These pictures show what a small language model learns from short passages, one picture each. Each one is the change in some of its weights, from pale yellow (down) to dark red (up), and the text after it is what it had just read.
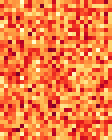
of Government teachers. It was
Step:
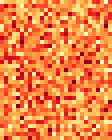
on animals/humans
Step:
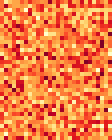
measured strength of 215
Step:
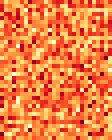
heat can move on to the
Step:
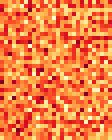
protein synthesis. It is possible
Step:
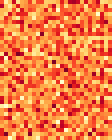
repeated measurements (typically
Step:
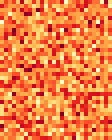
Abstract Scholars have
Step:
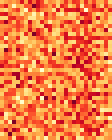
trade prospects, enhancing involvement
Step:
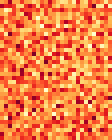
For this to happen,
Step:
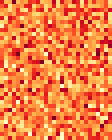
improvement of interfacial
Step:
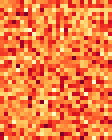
ml) and the solution was
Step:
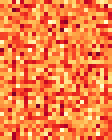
posed by AIDS on
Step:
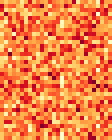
of the chosen emotions were
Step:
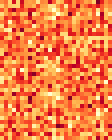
elements of carbon chloride in
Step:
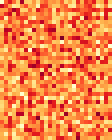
keep 4 the frame (or
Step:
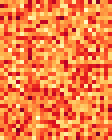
problem throughout the world. It
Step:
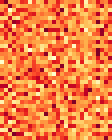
& \cdot & \cdot
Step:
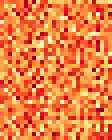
speeches. A
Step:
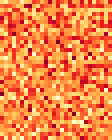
washed several times with
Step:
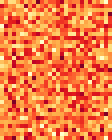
content on social media.
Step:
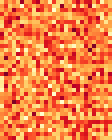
exclusion. Legal barriers
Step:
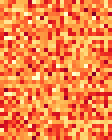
estimation from the rib by
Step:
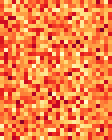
potential for GHG emissions
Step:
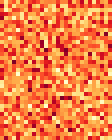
branch current can be calculated by
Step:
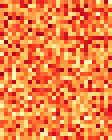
effective technique for the treatment of
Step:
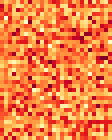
increases. Another traditional solution is
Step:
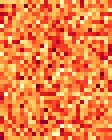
can be applied to the system
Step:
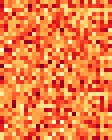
quantum correspondence principle to our
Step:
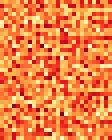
tissue. Similarly, the total
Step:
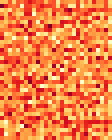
cultural diversity. For example,
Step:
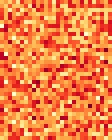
yield and quality of crucial
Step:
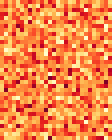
appropriate for an international organisation
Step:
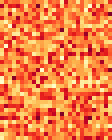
bivariate analysis and
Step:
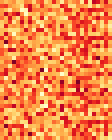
the regression model before the
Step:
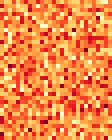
a propensity to express antimicrobial
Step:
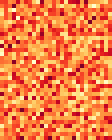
Vibration Control Using Modified
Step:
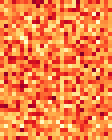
the environmentally sensitive coastal region
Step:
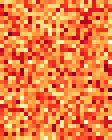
as a safe, effective,
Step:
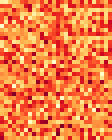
be used to improve their
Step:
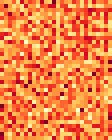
students with a safe place to
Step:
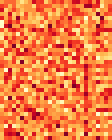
Staff nurses. Medical
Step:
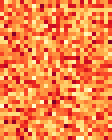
purchased at night markets
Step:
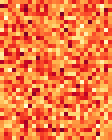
entrepreneurship among young people is
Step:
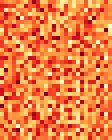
framework for leaders to measure organizational
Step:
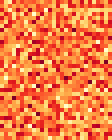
ratio is of the order :
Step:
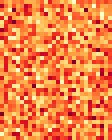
Scientific and Societal
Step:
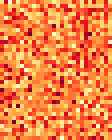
partners and contributors please
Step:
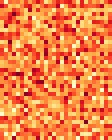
laden compounds, tested
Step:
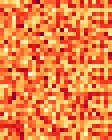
graph of the results. The
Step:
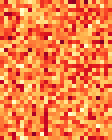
or 3 persons: WP leader
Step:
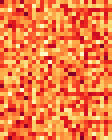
CONCLUSION Our study described a
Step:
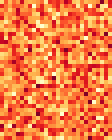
Probit model is as
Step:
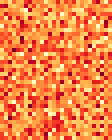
in Terrassa,
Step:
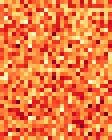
affects effective utilization of instructional
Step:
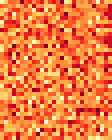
confirm that social media usage has
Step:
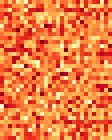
costs. A Spam message
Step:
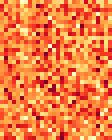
of students' activities.
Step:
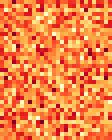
extraction does not preserve
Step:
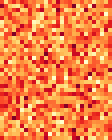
impairment [41,
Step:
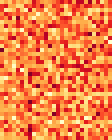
testing of the marine
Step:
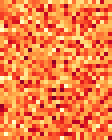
technologies due to shortage of
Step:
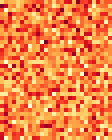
network interceptor and
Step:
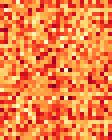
feed - **Use
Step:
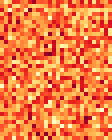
corresponding absorption intensities generated
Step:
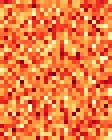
(FBC). White
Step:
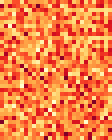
chocolate are available in
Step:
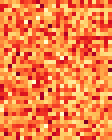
fiber gains good properties such
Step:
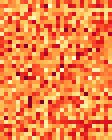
each grid point, the
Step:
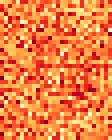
changed from time to time.
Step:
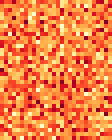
CEITEC "What
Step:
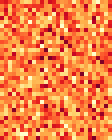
(STDEV) T
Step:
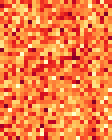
non-traditional methods
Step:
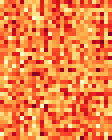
1: Example of
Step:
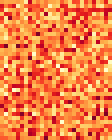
that of the dominant wave period
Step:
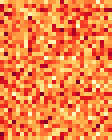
to the efforts to overcome national
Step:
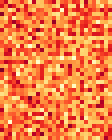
& Methodology We will introduce
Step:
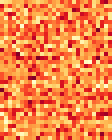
with the human for some particular
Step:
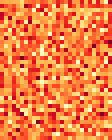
are a useful tool for assessing
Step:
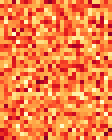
seen in parameters like age,
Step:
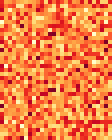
Indigenous system of medicine
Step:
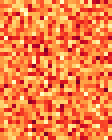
the oscillatory modes of nonlinear
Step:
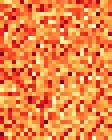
therapists to treat this
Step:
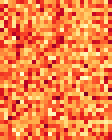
cavity, such as
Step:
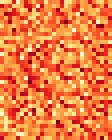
it has been known for some
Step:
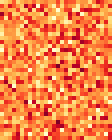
have extended our search by using
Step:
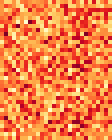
both performance and sustainability in
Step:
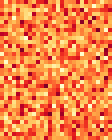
in chloroform extract
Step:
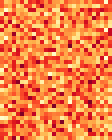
new technical challenges for voltage
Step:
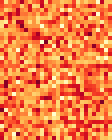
The datasets generated and/or
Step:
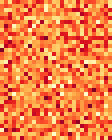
addition, and to the exclusion
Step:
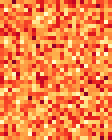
extraction, the interference
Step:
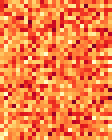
urban households of a single
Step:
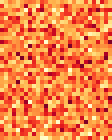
maintain global search coverage, a
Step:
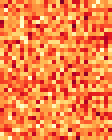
the CMD domain with
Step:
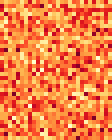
of the body containing N
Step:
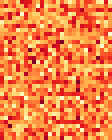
In the proposed work,
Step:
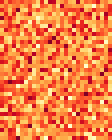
**Methods:** A
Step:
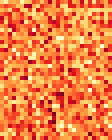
was done on an Acer
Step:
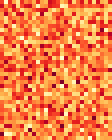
tell him to split
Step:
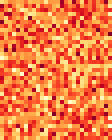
to make the lesson
